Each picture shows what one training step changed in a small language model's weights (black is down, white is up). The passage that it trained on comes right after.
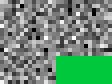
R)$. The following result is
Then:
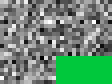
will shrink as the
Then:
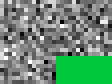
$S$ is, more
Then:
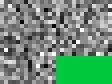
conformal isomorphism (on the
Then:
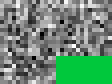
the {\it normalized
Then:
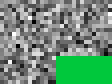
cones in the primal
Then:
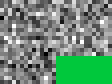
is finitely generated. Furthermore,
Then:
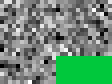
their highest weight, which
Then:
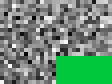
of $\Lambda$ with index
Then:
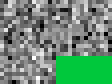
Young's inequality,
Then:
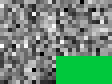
and connects states by
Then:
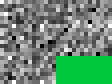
. \end{split}
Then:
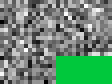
consider the $d\times
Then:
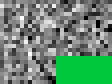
relative to $Y$.
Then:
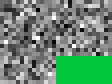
or consumer. As
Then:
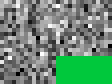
the elliptic curve defined by
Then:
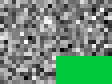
what is called ``locally
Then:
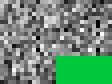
of order $p$.
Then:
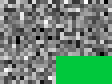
is the following lemma which will
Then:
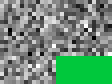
of the complement of the
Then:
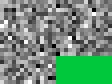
Some extensions of
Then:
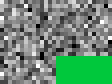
holds only when \beas
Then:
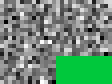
$k$ is the same
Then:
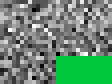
in equivariant loop space
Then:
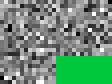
model, but is not
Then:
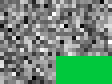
cell concentration,
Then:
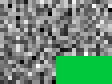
existence part of the proof)
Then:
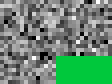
lines and nodes. The relations
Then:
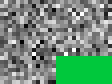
useful comments on the
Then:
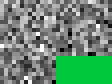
of a suitable input.
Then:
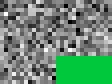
is to be reached
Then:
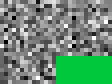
$\varphi_f$ into
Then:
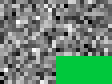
Theorem 5.1.
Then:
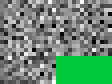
\end{lem} We
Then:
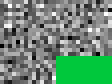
pricing (and
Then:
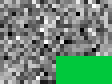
procedure that generates vertices of
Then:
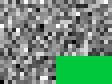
in the scattering theory
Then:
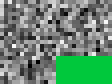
$p$-linear type}
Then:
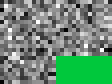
and Director,
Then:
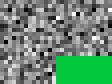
\begin{em} As
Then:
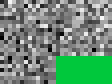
that this elementary relation can
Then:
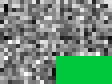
$m$ which meet
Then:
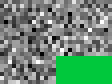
assertions necessary for proving
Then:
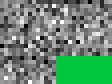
shown that the rescaling
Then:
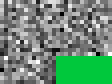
$f$ with random
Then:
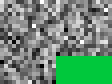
Comme au §
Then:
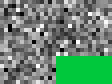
contain more than $3$
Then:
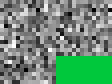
extension to new areas or
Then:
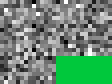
\eqref{14} and
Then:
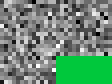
weak $n$-contact
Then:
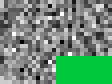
Now note that again from the
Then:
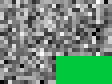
a uniform upper bound on
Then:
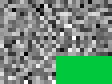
heat equation and a
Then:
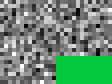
section we study the control problem
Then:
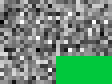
Note that potential applications are not
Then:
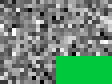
between companion sets,
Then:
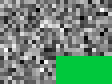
configurations of $k$
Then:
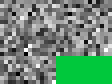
as a product of two
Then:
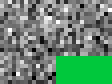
we moreover take into
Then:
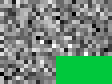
an overview of the
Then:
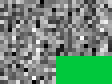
induction hypothesis, there are
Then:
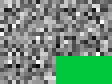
be referred to as
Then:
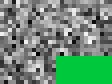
an arbitrary finite measure on
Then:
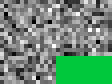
} \] Again the sheaf
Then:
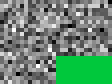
mean value theorem. Finally,
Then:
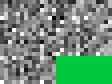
% \begin{equation}
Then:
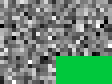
Corollaries ,
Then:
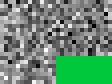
is injective by construction of
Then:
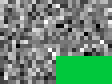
is transformed into a
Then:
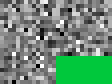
Silliman University,
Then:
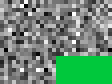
trinomial $f$
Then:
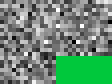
as shown in figure
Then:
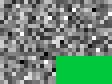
for any $\mu\in
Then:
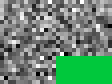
on average over a large
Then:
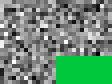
S$ be such that
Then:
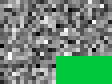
increases. It is
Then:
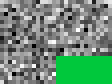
$\sigma(p)$ of
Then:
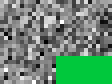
of homotopy groups would result
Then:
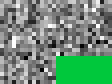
the $k$-th order
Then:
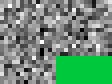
bear this out: at
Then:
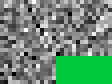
choices of $\delta$
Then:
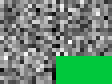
If $B$ is another
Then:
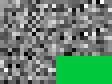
vertical complex, given the
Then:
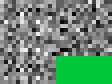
This completes the proof of
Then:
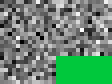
P$ and be given by
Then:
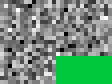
with respect to volume increasing
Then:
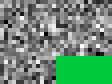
root $z$, namely when
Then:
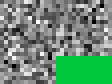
Please enter all
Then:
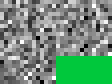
a straightforward computation a
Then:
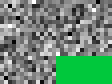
sections. Within the
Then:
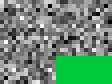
$. It should be stated
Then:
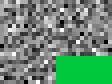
practice. The main
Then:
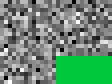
Seifert Klein
